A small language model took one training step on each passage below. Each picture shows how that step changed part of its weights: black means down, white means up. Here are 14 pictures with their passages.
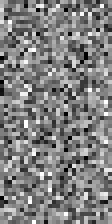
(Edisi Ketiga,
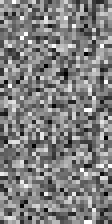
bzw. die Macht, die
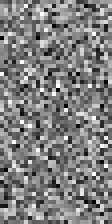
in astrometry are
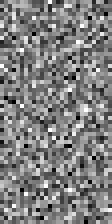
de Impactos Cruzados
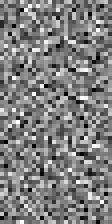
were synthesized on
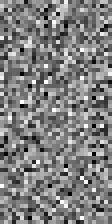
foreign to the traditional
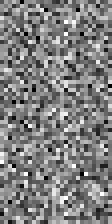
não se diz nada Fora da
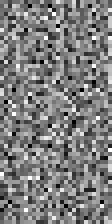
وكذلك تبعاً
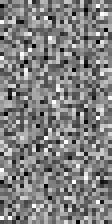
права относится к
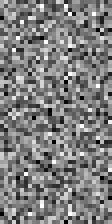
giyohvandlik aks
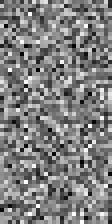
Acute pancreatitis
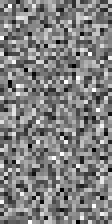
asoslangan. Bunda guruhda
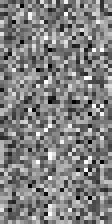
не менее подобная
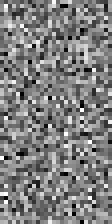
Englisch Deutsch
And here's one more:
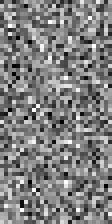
Sarǵısh tarttı
